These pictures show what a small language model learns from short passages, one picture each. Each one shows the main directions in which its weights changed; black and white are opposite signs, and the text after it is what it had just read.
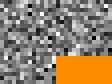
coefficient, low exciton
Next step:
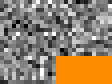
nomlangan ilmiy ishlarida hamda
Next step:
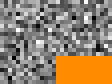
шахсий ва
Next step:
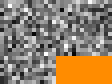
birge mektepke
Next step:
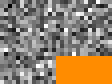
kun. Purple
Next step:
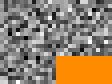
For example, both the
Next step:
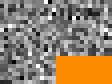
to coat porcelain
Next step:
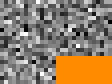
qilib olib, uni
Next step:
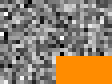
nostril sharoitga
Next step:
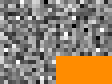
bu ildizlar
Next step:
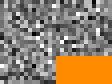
и др. Из
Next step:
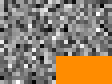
a wealth of information,
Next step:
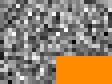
proporcionar maior
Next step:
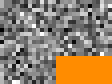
et al.}, Phys.\
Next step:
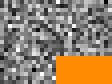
by comparing the observed network
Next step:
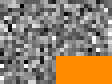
distincts de valeurs
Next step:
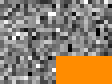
w zlewni',
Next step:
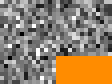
Metode penelitian yang
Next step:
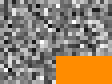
by the monitor, rather
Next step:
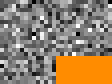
absorption imaging modality.
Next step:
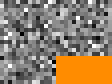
a bottleneck and
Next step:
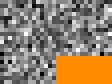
todo acto sexual
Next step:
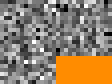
same signature as the
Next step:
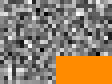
spin. We took only
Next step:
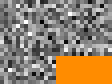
birgalikda barpo
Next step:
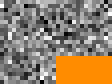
pelas tonalidades
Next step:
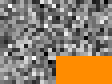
programon belül,
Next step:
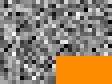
творами У.
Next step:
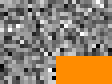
trajectory that will
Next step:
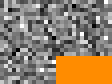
as demandas propostas pela
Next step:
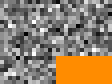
our distributionally robust chance
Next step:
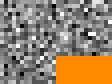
сну, зміна
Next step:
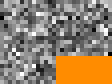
% Gd into Ce
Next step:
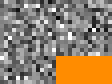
al emplazamiento,
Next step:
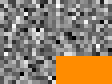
ghost fields, the
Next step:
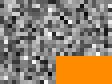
la existencia de un
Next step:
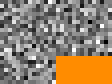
some steps towards this direction has
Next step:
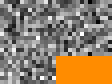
The witness electrons can
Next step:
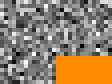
critical value of velocity, at
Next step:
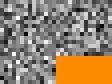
embedding. The first
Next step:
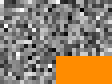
use of the data.
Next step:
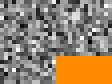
makes the mean galaxy separation
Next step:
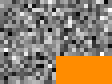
et al. Resposta
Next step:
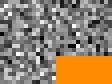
$q > 11$ channels
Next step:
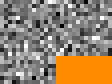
es fiesta y
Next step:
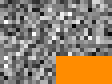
\text{ da, }
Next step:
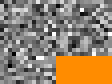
our numerical framework, this continuous
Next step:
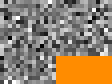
para o consumo.
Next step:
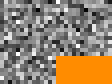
de su propia imagen
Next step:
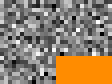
fungal decay and increases
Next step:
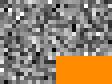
típica baiana
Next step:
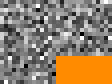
herpes simple 1 y
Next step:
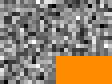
componente emotiva del
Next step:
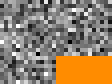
compressed images to the
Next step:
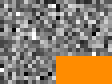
результат творческой
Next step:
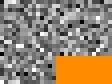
of vorticity and the
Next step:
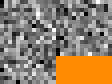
where $\theta$ is the
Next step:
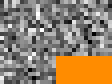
where the sampling strategy directly
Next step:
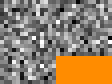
we kernel-average
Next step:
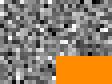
and third column, second
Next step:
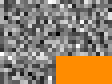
no número de
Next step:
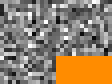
surface brightnesses of the
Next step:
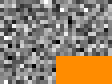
show tentative evidence of
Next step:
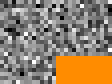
the momentum distribution of pions
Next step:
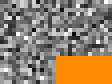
agile qui reste une
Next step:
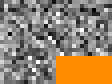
is conducted in the
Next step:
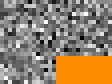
categories: hotels,
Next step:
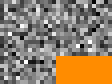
is equal for all the
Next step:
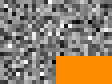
fatalistă despre
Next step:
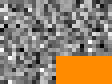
above, since the difference
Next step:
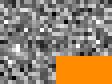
grain temperature: \be
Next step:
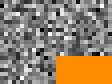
variables as column and row
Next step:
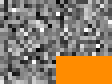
by assuming that a thread
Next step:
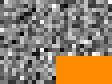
150 sec should only work
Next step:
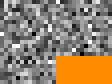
including the calculation of means,
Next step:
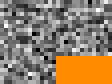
Dalam implementasinya
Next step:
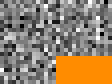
an interesting and challenging problem
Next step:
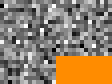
parameter to calibrate the
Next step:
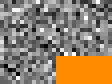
this review article is to discuss
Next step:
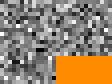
PDG entry
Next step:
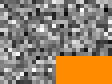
These parameters are related to the
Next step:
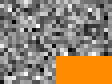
The on-chip coupling
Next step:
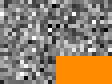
scattering can therefore take place
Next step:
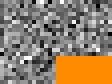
– psixologiya fanlari
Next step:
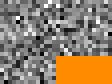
o existencialismo, a
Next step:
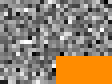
simple Gaussian wave functions.
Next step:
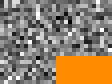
where the object reaction depends lin
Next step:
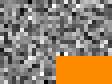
improvement and implementation of
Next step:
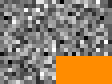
extraen algunas
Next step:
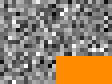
значення набувають
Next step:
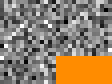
already recognized
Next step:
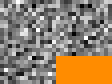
Vanella, A.
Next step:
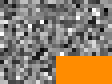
oltin demakdir.
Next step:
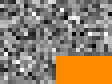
berargumentasi :
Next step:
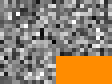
биографов. В
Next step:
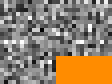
yielded lower EE.
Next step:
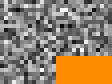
that determines the source state
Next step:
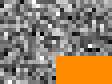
$\alpha_i$ is
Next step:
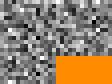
behavior that does not violate
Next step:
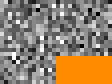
давр тарихи
